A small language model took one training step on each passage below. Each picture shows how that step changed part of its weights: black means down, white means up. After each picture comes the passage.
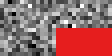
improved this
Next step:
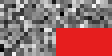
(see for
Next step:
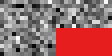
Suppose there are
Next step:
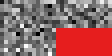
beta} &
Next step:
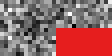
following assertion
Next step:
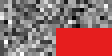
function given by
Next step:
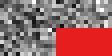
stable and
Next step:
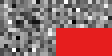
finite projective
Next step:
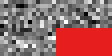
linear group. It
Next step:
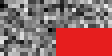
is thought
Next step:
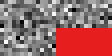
set class,
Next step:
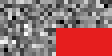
$x$ in
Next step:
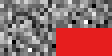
the opposite
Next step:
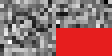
the scalar
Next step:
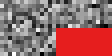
the definition of the
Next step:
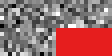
All the
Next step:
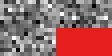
matrix. Then a
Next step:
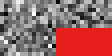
discuss the
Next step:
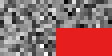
we show here
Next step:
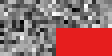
setup such
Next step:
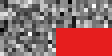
in a parametric
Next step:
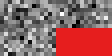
by a linear
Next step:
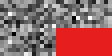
range over
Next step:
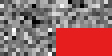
exact solution.
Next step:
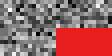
classes of
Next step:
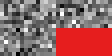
with a given
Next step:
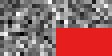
function ${\mathcal
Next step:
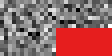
we propose to
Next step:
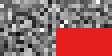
the trivial left
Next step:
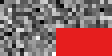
time $t
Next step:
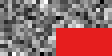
of the mean
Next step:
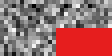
Let $R$
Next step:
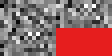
The contradiction
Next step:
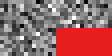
can choose
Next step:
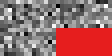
$\sigma$ is
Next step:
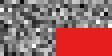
character $\chi$
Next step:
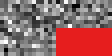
result in symmetric
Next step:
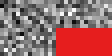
The induced map
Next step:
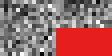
is the pole
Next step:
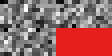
closely and
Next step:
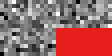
M$ with the
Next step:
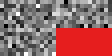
$K \cup
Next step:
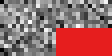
for Multidimensional
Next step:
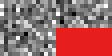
tensor is
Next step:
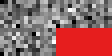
Putting in
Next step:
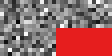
cylinder with
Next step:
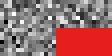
generating function of
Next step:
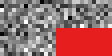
$K$ is
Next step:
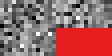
cohomology algebra
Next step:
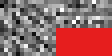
The equivalence
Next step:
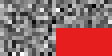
these results to the
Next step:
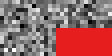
first introduced by
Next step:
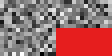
we define the
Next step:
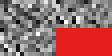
be derived
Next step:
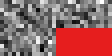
understood as
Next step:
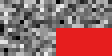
open convex
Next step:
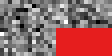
solution constructed by
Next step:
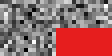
arrows point
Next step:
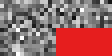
the inequality
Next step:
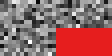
next section.
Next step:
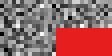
$m$ of
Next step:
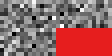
0} {\mathbb
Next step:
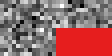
a local solution
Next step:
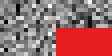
simple connected graphs
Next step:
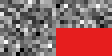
vertices) of a
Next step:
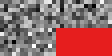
and one has to
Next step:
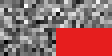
space of maximal
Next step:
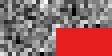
of the graph
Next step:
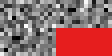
$X$ at
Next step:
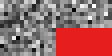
on the more general
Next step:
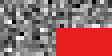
proving all type
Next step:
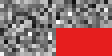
the parameter
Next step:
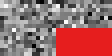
shear work
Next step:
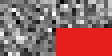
Then, the following
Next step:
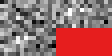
small ED
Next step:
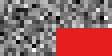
by means of
